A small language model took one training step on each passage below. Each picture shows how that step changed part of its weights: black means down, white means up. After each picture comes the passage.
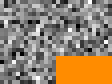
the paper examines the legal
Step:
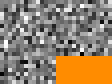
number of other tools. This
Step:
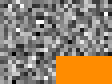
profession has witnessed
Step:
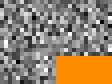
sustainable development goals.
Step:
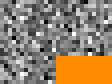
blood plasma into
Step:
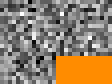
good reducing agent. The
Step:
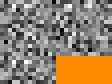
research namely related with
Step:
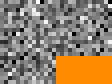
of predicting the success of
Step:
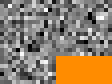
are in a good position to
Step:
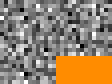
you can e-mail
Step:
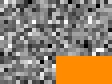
interdisciplinary teaching
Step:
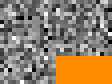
of digit is an
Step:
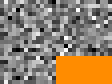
[6]. The only energy
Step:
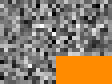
of a coin,
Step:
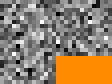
*a priori* knowledge
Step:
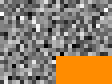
Biomedical and
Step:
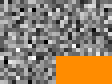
facilitates the exchange of data
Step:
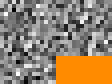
given. Finally,
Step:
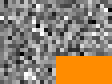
double-bass based
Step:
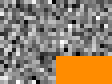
information about canopy properties
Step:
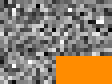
and with both control approaches.
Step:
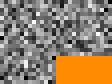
is to carefully
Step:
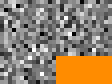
methodological advancements and
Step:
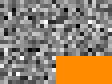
the composites manufactured
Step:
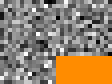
bonds (Table
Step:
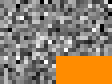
of hypotheses, thus
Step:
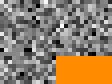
its asset management, and
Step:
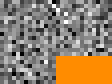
of entrepreneurship
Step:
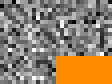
a genetic evolution of
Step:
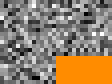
by the European Commission in
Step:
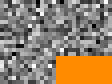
pandan leaf extract
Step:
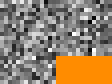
manures plus N from
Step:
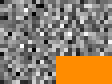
simulation tools. Several
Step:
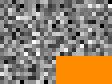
at the following link:
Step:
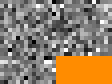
(OCW) as
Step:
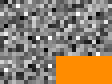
*Charlie and
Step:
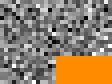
of gadgets
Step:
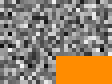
support vector machine
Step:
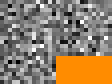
years old who reported to
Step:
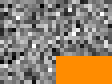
women start a conflict in
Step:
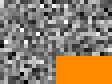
and distension. Chest
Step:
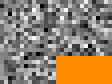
5) Detection base
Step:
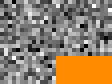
a critical factor governing
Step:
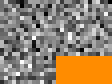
higher coherence drives
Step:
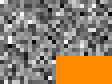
Due Diligence
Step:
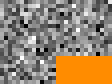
add considerable depth to
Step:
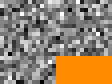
identifier. The combo
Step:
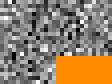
However the control of the
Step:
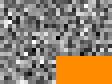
advantage: i) only
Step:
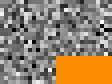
convenient for students,
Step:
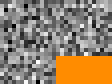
use-treatment for
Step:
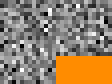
fit in inclusion criteria
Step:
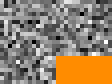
the people, and for individual
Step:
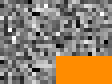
cases with ≤7
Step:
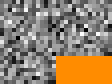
healthcare costs by reducing
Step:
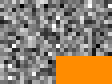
by two conveyor
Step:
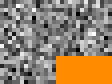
refrain from refusing
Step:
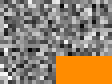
the equations describing the
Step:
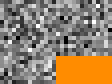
they had adopted SCM
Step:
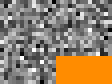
is organised into six
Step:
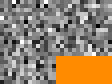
initial report October
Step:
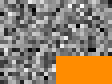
the perfectly
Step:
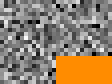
the process of risk assessment through
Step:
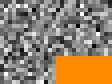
made differently for the
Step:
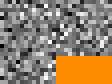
Health, Federal University
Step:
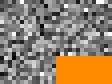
Ethical issues including
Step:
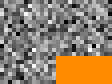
stakeholder’s perception
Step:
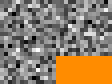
items by weight or
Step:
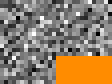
by (7) which is
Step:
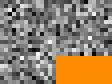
distinct reduction in the
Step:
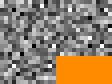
plus high yield potential and
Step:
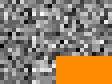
service life. Therefore,
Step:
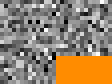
for meeting Naseer
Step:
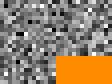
to experience significant growth,
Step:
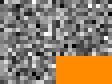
in which added value and increased
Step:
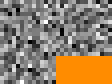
and compared with the ground
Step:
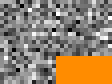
at Universidad
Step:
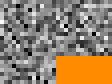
available, for example in
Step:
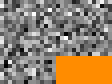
addressing these wicked
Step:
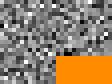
A similar observation was made
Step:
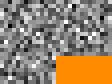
profile generation process.
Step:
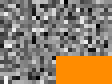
a multifactorial
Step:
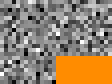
rendered standing
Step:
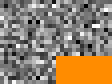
on the Flash technology
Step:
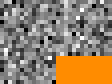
credit access results from
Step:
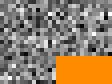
peripheral speed of
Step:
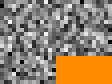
communication strategies, designed to
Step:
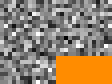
initial points, add evaluations
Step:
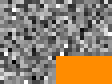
Apparatus Type II
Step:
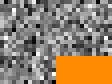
support the development and evaluation of
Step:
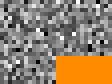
method. The current through the
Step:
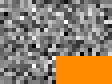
improve decision making mechanisms; -
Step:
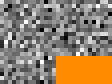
for 15 min. Inset
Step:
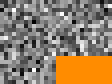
flank and legs with
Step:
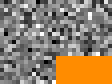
to the MICU,
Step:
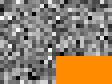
Conversion would involve a
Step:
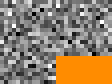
oriented and perceive
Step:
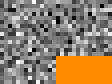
Optional N N
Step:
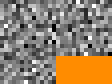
quality. (Keywords:
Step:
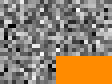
any statistical method for determining
